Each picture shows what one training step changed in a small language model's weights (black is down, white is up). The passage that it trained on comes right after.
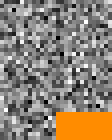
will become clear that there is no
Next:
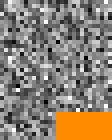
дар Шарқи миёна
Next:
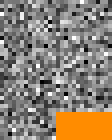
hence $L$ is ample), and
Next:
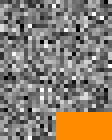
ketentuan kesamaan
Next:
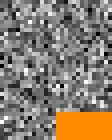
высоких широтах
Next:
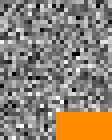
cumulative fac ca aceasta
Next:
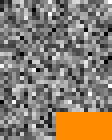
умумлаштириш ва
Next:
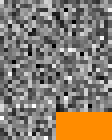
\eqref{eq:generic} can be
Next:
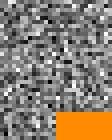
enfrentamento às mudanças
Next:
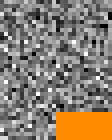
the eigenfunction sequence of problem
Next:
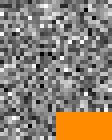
In this section, we use the computation of a
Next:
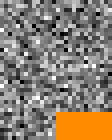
average, the Christoffel function
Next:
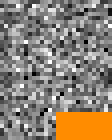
enfrenta la sociedad
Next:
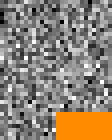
1) : All these continuities are
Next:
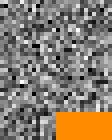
severní části PR
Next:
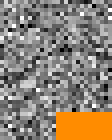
konuşma sırasında
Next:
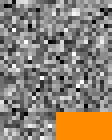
mistakes and progress.
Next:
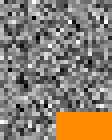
Baby Boomers. Для
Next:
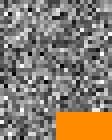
$\Delta$ subsets according to the
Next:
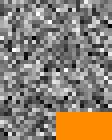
K and KO relations of the Hopf
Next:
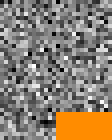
faunasi". monografiya
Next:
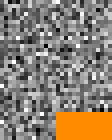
características Se identifican y
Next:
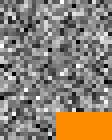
on a different space of functions. The Mellin
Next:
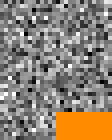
coarsening of $J$, we
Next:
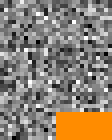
evidências sobre a relação
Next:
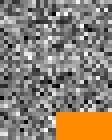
tijorat banklarini balki,
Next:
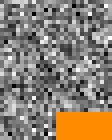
7. Jumayev, M.
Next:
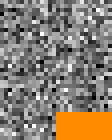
natijada nutqiy akt
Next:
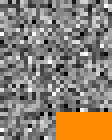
Volumen 2: El tiempo es
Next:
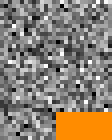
analizei chestionarelor
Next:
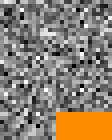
is called {\em sequentially
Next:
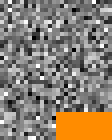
ranging from 0 to 2.5 and
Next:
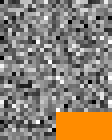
0,q\right] $ such that
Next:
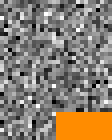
Analysis of the legislation of
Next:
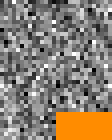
не идти дальше;
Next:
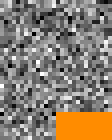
Theory, London Mathematical
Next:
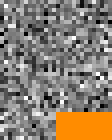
of $\lambda \geq0$ such that $\Delta
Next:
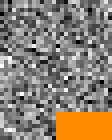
в умовах сьогодення, а
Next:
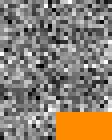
ehkä Luhtajoelta)
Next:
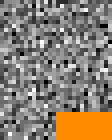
of first order ODE. It was pointed
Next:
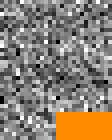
prediksi pada tingkat
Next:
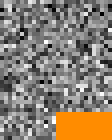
dokuz kızı gibi
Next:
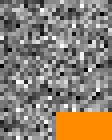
الذهنية التي
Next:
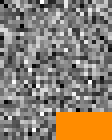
\noindent Although these ten matrices
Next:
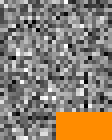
\end{gather*} where $\dot
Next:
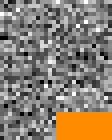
entenderse como un conjunto de
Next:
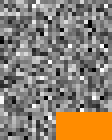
Here we provide a uniform solution.
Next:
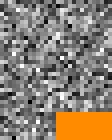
N % n % n % Ya
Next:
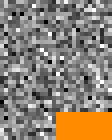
by the closed and extension closed
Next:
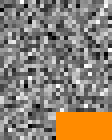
al lui Hristos,
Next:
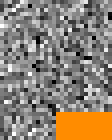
$I$ is the unit interval. For each
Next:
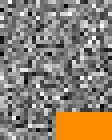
as it is nearly identical to the proof given
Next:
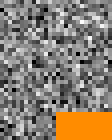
I\text{ so that }\\ &
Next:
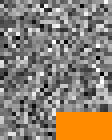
dalam memberikan materi
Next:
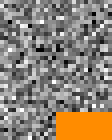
of the martingales resulting, the
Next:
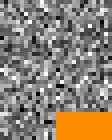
рефлексиируют по
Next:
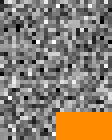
\qed \section{Special surfaces
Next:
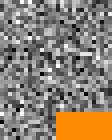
buraya ekleyiniz
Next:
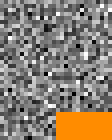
pas sur le conditionnement social du
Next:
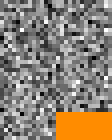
suffices to prove that the natural map \[
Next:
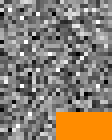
momento de se analisar e se
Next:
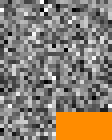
complex multiple of the chirality operator. Since
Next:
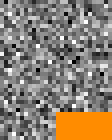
perfil da tributação
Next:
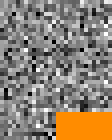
em 5 μm e variando a
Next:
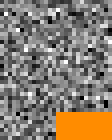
which determines all the cycles
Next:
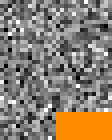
el segundo, en el tercero o
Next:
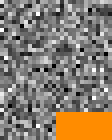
querrá estigmatizar y
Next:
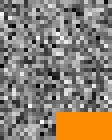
in $N'$, then $L \cap N'$
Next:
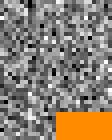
$z\in BX $ such that
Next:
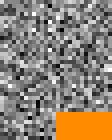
good-dihedral prime
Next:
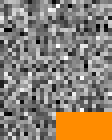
Volterra integral equation $$
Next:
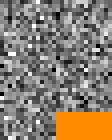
implies that $D(t)$ can have at
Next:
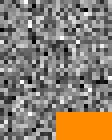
dividiendo la cantidad de
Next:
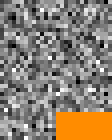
журнал по научной
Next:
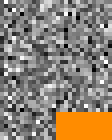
be any integer. $(a)$ If
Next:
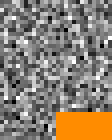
наступна спрощена
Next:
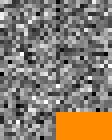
precisam se adequar à
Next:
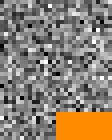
by the relation (see also Section 2.8
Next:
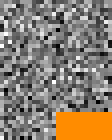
the sentence \begin{eqnarray}
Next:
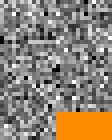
to that of Theorem \ref{thm102}.
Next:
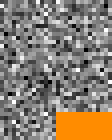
with $\gamma\in H_{\gamma}$ is
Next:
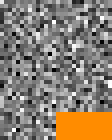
DNLS equation has been studied,
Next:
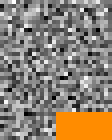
Bu yerdan yoʻl
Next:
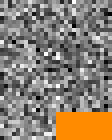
University, Ramat
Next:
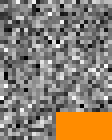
by glueing at $T\intx$
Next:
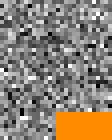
research, diagnosis, and
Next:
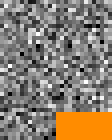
section establishes some useful
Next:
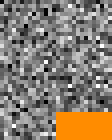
qaratilgan. Hozirgi
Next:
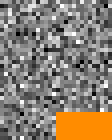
which was conducted from the 2nd of
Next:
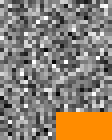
D.S., Manuilov
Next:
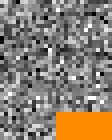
funcional, priorizando
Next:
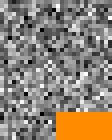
тенг эканлигини
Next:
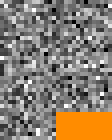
ajeno”. Corte
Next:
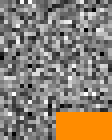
a física da sala de aula e
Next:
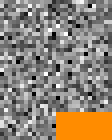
- \maux_{z\overline{\zeta}}
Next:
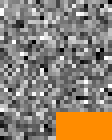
there is a compression of this map through
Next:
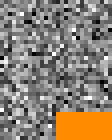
coğrafya, tarih ve
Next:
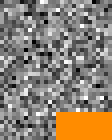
se limita a la observación de
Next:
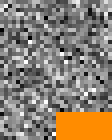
реализации товаров
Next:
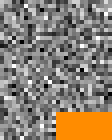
хос мураккаб бир
